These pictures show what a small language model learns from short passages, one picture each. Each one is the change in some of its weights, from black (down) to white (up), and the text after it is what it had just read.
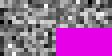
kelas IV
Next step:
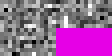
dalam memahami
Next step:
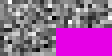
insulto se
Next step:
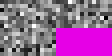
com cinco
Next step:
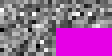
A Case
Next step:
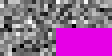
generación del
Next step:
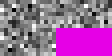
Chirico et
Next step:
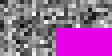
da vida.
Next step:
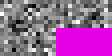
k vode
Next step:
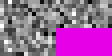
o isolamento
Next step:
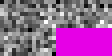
já faz
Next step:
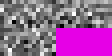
transfer and
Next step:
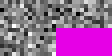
В связи
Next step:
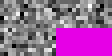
шу каби
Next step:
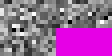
de acuerdo
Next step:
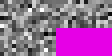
que, o
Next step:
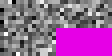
educação, e
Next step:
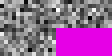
va kapital
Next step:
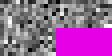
und von
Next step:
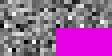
acto de
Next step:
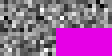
o aumento
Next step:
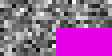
un tirso
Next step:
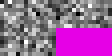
и т.
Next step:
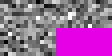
У зот
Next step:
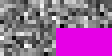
su cuerpo
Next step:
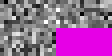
complementar un
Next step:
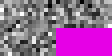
educative de
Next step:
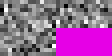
le marché
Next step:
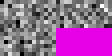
” degan
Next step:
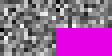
8 anni si
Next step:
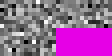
actuar de
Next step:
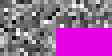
de que al
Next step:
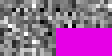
а именно
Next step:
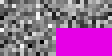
que mis estudiantes
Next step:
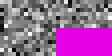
la Bolsa
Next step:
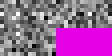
the Korean
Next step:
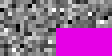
de dados:
